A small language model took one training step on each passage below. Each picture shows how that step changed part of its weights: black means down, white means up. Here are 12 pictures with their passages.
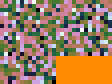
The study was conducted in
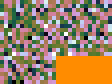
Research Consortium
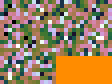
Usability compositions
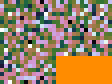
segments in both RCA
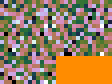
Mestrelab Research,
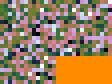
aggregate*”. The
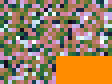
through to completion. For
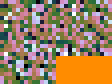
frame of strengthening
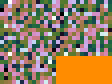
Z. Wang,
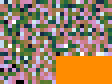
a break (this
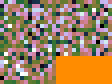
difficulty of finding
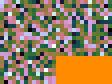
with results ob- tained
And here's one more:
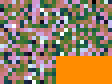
increasing the load bearing capacity
